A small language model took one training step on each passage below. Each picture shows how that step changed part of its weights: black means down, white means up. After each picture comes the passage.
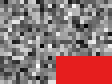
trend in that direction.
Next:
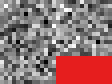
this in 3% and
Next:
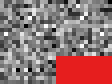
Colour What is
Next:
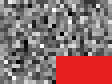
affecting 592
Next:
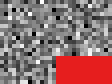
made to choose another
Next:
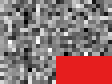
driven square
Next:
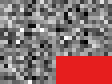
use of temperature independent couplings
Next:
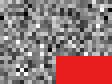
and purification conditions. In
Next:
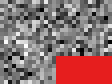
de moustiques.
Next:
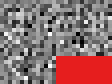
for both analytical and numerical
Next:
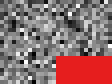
resolves collisions
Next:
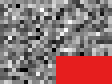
the characteristic melanin broad
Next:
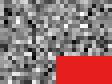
weight (kg)
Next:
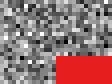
the model consistently. This
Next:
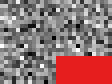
here we obtain the density and
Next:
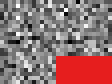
to Kolkata
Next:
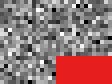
(b) where the
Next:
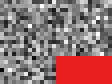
for the (QD)
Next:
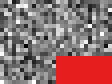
Acesso em: 14
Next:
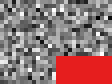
They reported that the use
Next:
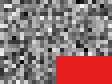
to an additional increase of the
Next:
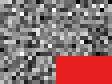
que vai cobrar
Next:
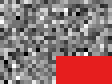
Bluegill ¹
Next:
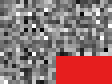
- que relataram
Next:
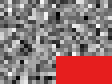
different kind of but
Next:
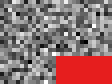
the integration time in an
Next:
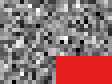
space covered by our
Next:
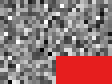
\cdot \nabla
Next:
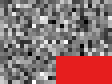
treating less severely ill
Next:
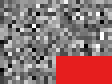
talabiga javob
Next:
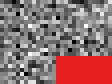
como el maíz,
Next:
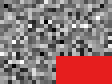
de suma importância
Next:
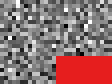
on RGB images
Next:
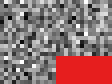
sistemul socialist nu
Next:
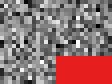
is coming from the
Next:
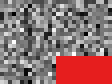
of the frequency of calculated
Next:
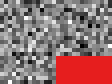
mixing, as
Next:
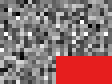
a utilização atual de
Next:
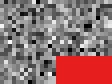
assume that $L$
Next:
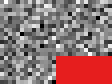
Universidad de El
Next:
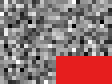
with an average total score
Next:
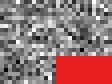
AITD issues.
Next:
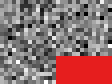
bodies they might
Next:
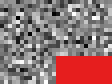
function, respectively. C.
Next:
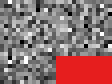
DOI Journal
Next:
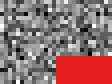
the structure lead to a
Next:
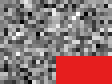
loyihalar bu
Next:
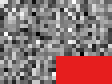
interference fringes have
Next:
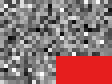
who was attacked by
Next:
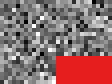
expect the mesonic states
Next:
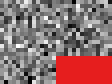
expected to last almost
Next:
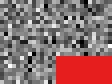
symmetric sums of tensor
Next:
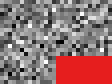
aqui não se
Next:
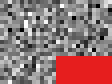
electric energy. d)
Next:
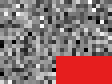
of respondents.
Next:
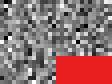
thick disc represents an
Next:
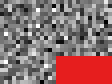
using Shapley values
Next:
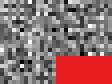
digital collaboration sites across
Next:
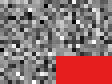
collection without manipulation
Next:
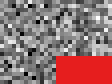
the existing guilds
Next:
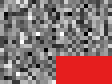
of detection can be calculated
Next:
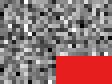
all data will be made
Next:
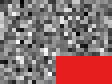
still an important possibility.
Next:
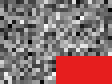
alone, but we are
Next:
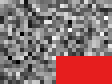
cell orientation angle
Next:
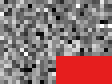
mean-free path,
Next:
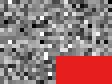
how far these promotional
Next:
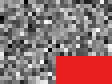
oriented until the
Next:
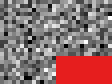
partially differentiated
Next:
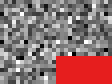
plays a crucial
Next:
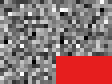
participar en algo
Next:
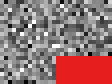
MWBF and the
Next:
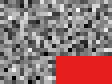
that our inverse
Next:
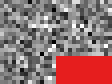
genetic or particle
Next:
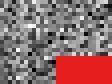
davomida o'z
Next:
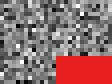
could be harnessed for
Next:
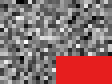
actividad por la cual
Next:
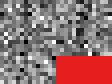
roles of teachers and their
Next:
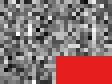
tasks through flexible
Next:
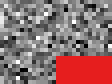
nas políticas de
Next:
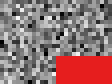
selection that is needed
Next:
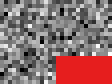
we can introduce two
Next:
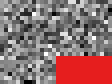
combination of the two
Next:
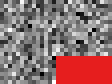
a lot of attention
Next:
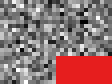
on peer review.
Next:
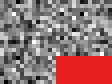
to predict the activation
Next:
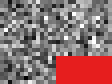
nature of their rule.
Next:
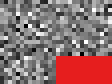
Terre, de la
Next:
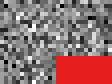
by amateurs or
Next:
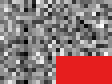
classification and prediction, the
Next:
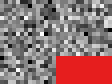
works, we have
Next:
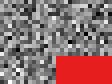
effects, in particular:
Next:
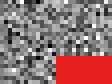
the entropy for the density operator
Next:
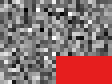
relative error committed by
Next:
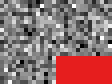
fuel processing, and
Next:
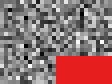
and was not included in the
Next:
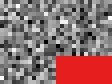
originated from sources at
